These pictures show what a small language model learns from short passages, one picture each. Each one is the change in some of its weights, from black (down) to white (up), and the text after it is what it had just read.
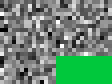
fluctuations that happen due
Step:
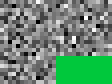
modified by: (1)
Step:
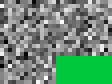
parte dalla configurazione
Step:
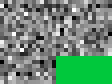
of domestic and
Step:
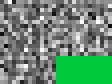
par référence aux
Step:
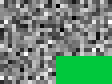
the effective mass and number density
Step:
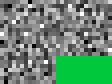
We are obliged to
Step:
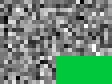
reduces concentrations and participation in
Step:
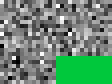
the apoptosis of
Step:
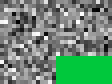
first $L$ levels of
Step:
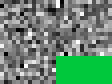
and tends to be very
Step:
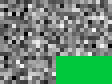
is used to accelerate the
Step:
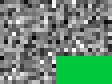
terceirizados nas
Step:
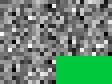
because both its underlying
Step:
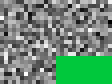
is to build resilient
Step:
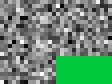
of obtaining a new
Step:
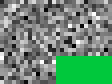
enhancement factor was the product
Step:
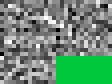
it is necessary to use the
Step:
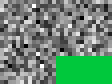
under Award No.
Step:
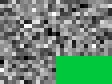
on number-theoretic
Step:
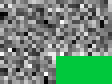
Shuai, W.
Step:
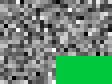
over a decade,
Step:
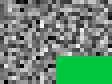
erishishi hamda global
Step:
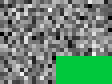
discharged in good
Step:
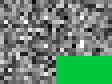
o início de
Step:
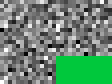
participants may be more easily
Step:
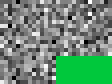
PDFs and these measurements
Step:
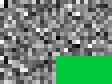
and effectively enhanced teacher
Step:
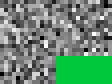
on the circle as we
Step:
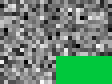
overall timing of the
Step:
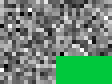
to SVD's
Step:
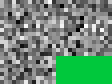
does not reflect the measured
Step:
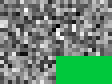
sense of a UV
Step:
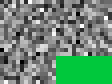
researcher believes, there is
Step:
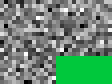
> 0$. In addition,
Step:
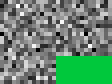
the performance: their particular
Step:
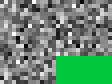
defines the nature of
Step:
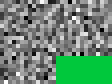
algorithms. How can
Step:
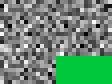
through cytoskeletal
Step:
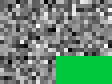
method, to positive powers
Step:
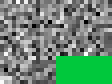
un rôle crucial dans
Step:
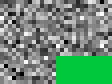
Dashed lines show
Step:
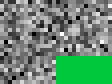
de ocorrência
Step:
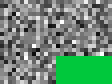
було досить
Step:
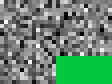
the current action performed in the
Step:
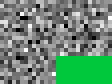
bonds to groups and
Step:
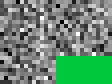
symmetry. The gap function
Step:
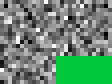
which are driven by
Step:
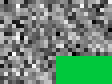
from the modulation of the
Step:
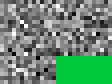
Tahlillar shuni
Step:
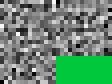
damage to test the actual
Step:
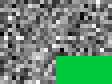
likelihood function (which
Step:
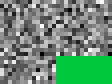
the pediatric
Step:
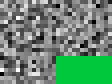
C library interface based on
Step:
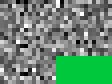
and allow to stand for
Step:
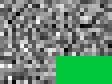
Markets and Qurtors
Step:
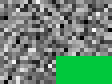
interest organizations, activist
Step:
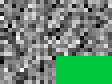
narrative on the previous
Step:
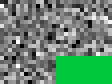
that can be carried out is
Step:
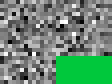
generally works best when the network
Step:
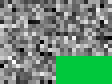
The generalizability of our
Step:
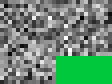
generated, would tell us
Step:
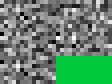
can be replaced by an
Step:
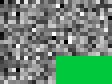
of particles (vertical
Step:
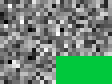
the forces and means. The
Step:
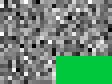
richer and one
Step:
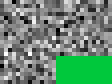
character was similar to concrete
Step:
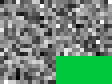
the Fierz interference
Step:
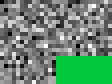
at $z \sim
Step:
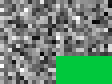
fault. Figure 10
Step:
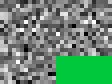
came to the emergency
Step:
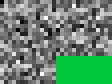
to the development of an original
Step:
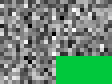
dyes and finishing
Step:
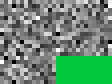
з показниками:
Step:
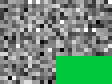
envolvidos no
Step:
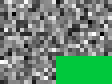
rules $k_n =
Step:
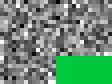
two hours, and mouth
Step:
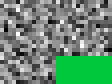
the product of the average
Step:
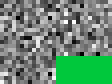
entail substantial
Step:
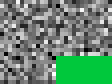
a cost function in minimum distance
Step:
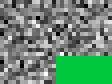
space inside it. The
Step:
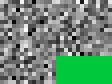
los expertos[26,
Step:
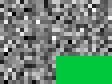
с оценкой
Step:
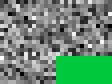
precision of the network learning
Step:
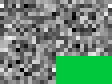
first co-occurrence
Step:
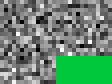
stop us? Those
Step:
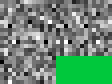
flows or subsequences
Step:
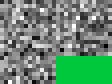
tauhan ng
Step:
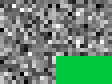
chemical recycling technologies
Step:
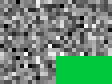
does not decrease, we have
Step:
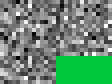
server includes services to allow
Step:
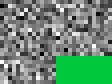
который играет
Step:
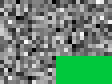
sequential hybridization method that
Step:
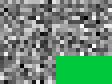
& CHATMAN,
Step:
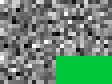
[2]. Considering
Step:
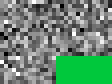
important in the structure of
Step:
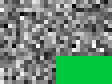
S)$ разложим
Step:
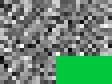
Led24, Liver
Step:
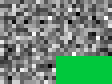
saperi, sia
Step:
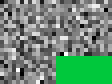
\mid m$, thus
